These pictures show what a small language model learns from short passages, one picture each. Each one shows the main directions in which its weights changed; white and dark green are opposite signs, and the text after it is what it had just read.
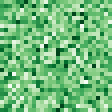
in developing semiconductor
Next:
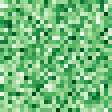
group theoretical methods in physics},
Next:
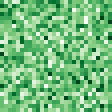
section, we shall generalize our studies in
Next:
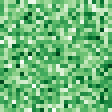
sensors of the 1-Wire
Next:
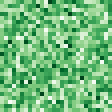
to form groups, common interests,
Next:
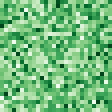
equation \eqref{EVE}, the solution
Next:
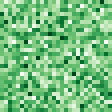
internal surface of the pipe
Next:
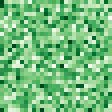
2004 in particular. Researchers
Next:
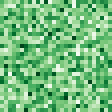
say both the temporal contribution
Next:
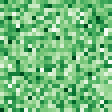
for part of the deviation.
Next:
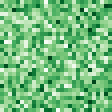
ADJZ adjectivizer
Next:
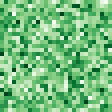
there are general conditions under which this much
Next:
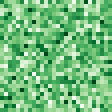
length of fibres pulled out
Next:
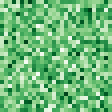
World Meteorological
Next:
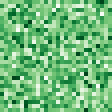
timestamp)$ 19: do
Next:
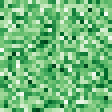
excessive kinetic energy,
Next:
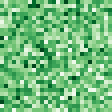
forces and stresses. A
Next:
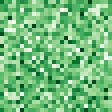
Effect of Flowrate on the
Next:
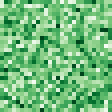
times more likely to experience
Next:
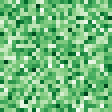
or any annotator evaluations were not within
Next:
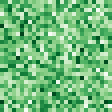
sensitive to the explicit details
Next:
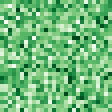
matrices in our framework,
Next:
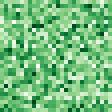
metabolic disorders characterized by
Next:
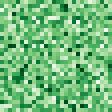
that the SR images are not only
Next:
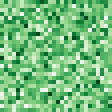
hot strongly interacting matter.
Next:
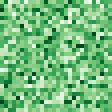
from equipment per year per 1
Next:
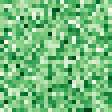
University of Auckland,
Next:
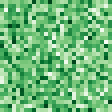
EDS. However, some white
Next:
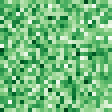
over the set of solutions to the
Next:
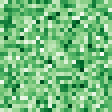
(ν_a) and emission
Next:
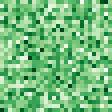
the male writers
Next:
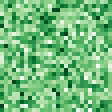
speaks can immediately
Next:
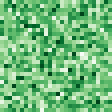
especially Abelian, which
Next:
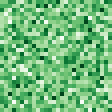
and everything within it. The
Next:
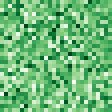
computed as a weighted average.
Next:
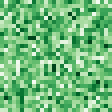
an expanding, orientation
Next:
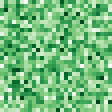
which is a rare opportunity
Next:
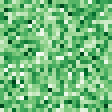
17$$ Analogously, for
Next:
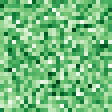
unique AS number which is then
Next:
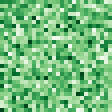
of $\Phi$ lead to higher
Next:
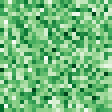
whether the (up to)
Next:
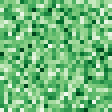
the emergence of more and more types
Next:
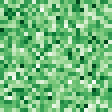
irrigation-infusion method
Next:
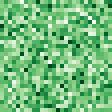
and extrinsic AM although
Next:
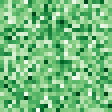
best price obtained thus
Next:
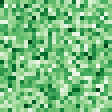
\eea This gives gives the
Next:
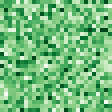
composition of the two jute
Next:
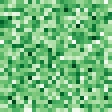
in the mΩ range, while the
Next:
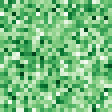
productivity, thereby benefiting
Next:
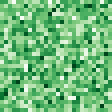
antibiotic treatment,
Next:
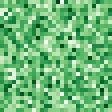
T. Fukusako,
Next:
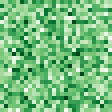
the diagonal of the heat kernel
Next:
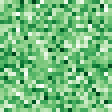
chunk must attend to the
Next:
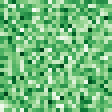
(O1, O2). We do not
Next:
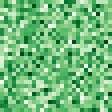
}\href {\doibase
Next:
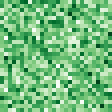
the data and the MC simulation for
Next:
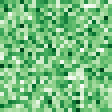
while other parameters remained unchanged.
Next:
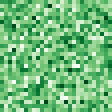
of 2). In contrast,
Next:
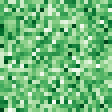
ability to model nonlinear relationships
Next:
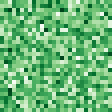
new ideas and needs can be
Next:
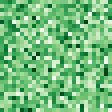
of health education, 10% of sample had
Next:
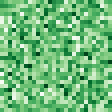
is shown in Fig. 2B,
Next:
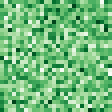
both the $K=0$ and
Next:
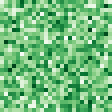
for its measurement lock-in
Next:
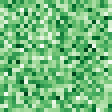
where he can take his own
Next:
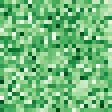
analysis on which the network is understood
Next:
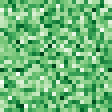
the concept launched to
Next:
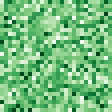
4. ESR spectral data of
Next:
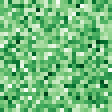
carcinoma. The mean
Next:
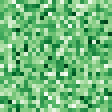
out of stock. Based from the
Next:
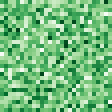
the presence of a spatial node
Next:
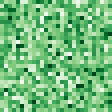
(or other attackers for that
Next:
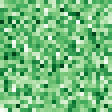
is that it has been difficult to
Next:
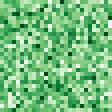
these results, the DM vector is
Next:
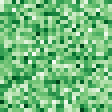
\end{table} \endgroup
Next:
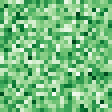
manufacturing, where actives
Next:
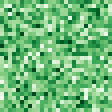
Supriadi and R.
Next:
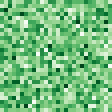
curve shows the smoothed spectrum
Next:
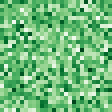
fluid, the instability occurs and
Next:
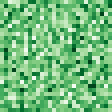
product of Alice-Bob's
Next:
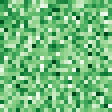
Haymaker, Phys.
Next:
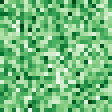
seniority were taken into
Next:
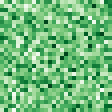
and thus $\nu$, to a
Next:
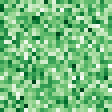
Mordan, and Alexandre
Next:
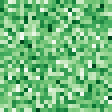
rough estimate $$ |\K
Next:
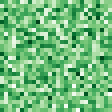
the ATC classification in the D
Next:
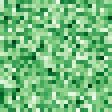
200$ GeV. Thus one should be
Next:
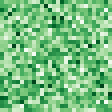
1 lakh under credit
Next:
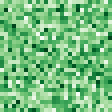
treatment status, and not
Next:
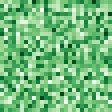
The antibacterial activity of the
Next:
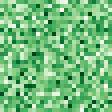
of the simulated magnetosphere
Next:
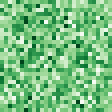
outcome model in the EMRP
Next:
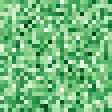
These findings underscore the
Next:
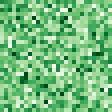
of substitutional disorder
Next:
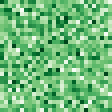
are among the professions that are
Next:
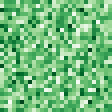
as the product of a radial function
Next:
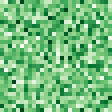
Caribbean Limnology
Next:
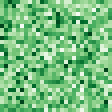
hectares earning very minimal
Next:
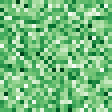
{ miguel/label } {
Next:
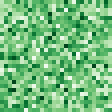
the Neubauer counting
